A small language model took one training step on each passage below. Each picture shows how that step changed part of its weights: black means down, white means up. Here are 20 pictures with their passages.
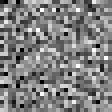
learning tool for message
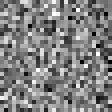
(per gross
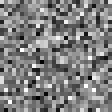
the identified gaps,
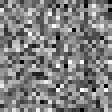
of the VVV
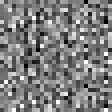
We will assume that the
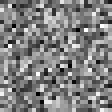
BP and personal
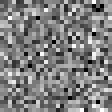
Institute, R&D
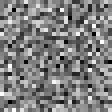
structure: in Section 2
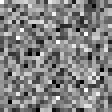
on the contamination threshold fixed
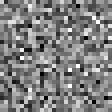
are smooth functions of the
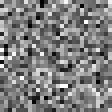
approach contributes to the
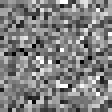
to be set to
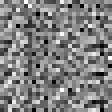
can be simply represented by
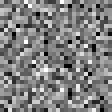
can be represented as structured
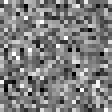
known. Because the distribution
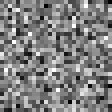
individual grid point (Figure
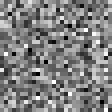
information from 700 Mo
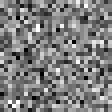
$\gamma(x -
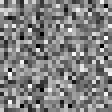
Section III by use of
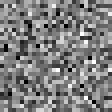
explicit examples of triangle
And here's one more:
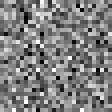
As partners, we both
